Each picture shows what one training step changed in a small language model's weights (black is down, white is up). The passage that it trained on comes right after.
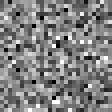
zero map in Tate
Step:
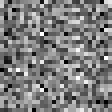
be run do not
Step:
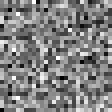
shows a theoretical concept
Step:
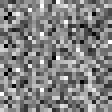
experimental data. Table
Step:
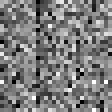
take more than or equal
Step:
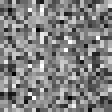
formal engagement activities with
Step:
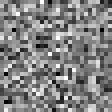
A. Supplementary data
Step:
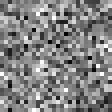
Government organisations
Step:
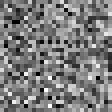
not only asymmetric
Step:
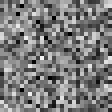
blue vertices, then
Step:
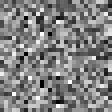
reinforced polymers
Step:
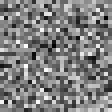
the initiating and
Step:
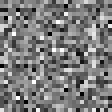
a process for learning further
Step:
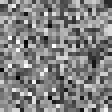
and interferences of soil
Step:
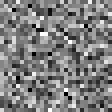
not infinitesimal.
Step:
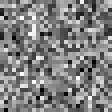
moving around the world in
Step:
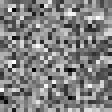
human beings. Thus
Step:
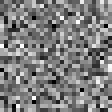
all cases does no more
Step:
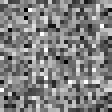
Medical errors could be
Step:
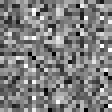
tumor, and
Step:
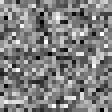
of mothers being
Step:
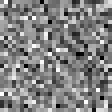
apply shrouding.
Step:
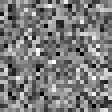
standard RGB
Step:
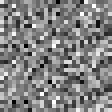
within the framework of
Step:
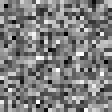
in this case is
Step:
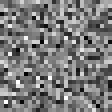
case we have $\limsup
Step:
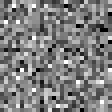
result below (and equation
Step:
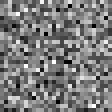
another, we have found
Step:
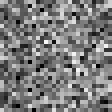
glued to the
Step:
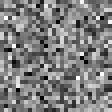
and $n=\sum
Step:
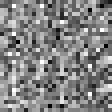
performed advanced evaluation of
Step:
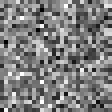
main theorema about the
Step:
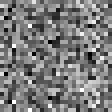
a stationary time series taking
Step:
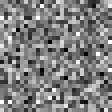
suggesting the important role
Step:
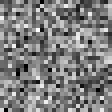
agent $j$ belongs
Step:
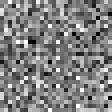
the Enterprise
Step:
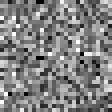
positive integers. Given a
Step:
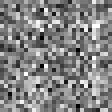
Chinese. This
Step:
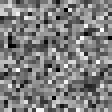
a TFSA.
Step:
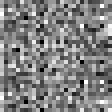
being associative is equivalent to
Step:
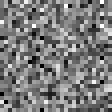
hard abrasive
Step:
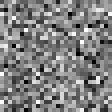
and the 1 axis
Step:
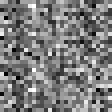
force in the organization that
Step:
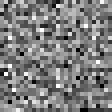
basis over $k$.
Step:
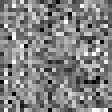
bounded domain setting investigated in
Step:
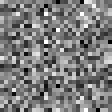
with the control of
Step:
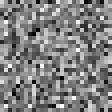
technique than subjects in
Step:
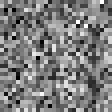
kg of products from
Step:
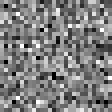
be read off of a
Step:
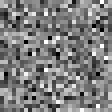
interactive; hence,
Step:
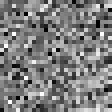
that of quadratic basis functions
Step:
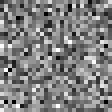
the coherence of
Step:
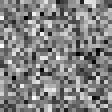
The thesis is proven
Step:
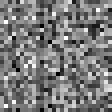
required in order to
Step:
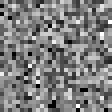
tiller, the
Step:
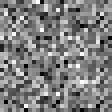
last section thus. For
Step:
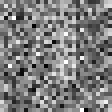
to dense the blocks
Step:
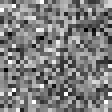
order. In this case
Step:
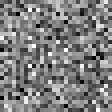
σ^+ values.
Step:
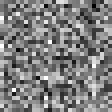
of our knowledge the application
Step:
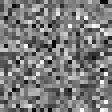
the separating funnel
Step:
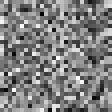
By the definition of
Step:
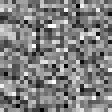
found accordingly.
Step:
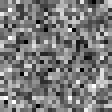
associated to a constant
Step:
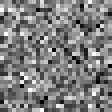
understand that Dr.
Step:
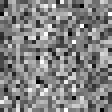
silane coupling agents
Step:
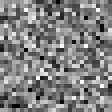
then analysed.
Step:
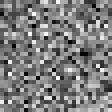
the introductory
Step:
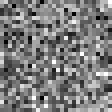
is elaborately
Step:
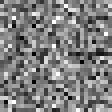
not a finite measure.\\
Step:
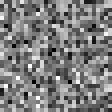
Transactions on Power
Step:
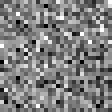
we have addressed all
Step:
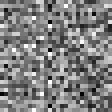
online learning. Also,
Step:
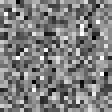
between Jan 2021 to
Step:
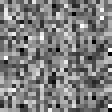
Laplacian noise. Energy
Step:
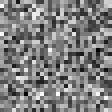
availability Data will be made
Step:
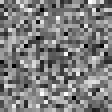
in Central- und
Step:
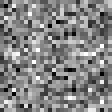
factory owners of
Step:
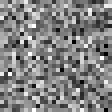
ensuring both accuracy and
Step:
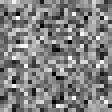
centre left and
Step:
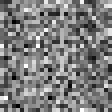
this approach has the positive
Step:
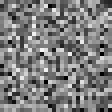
results [23]. In
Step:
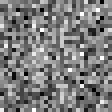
the approach to testing for
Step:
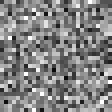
were tandemly
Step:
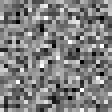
infinitely divisible distributions
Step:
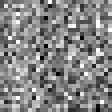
intensively focusing at
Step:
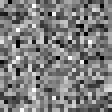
forces (${\bf
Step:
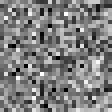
of nonlinear dynamical system at
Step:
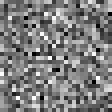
has damaged the
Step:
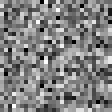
therefore be expanded as
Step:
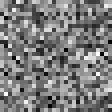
the induction hypothesis. Hence
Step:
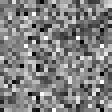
algebra under composition denoted simply
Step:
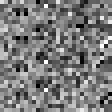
extension operators for Lipschitz
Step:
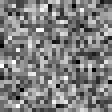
colour changes.
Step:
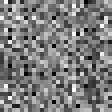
Climate Smart
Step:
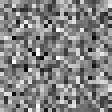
choose some metric to
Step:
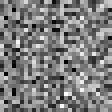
formulated in what
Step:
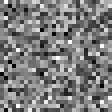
The group $G$
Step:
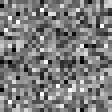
Variety Duration
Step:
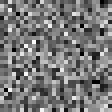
\times k}
